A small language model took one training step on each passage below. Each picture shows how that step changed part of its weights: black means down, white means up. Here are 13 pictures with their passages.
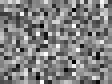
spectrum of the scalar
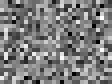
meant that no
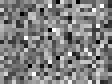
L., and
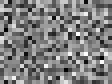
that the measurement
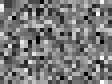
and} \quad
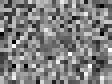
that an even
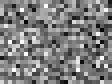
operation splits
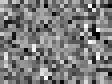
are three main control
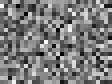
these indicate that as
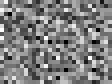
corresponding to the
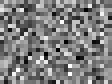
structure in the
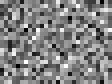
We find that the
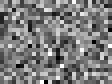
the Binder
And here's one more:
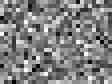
parameter $\xi$.
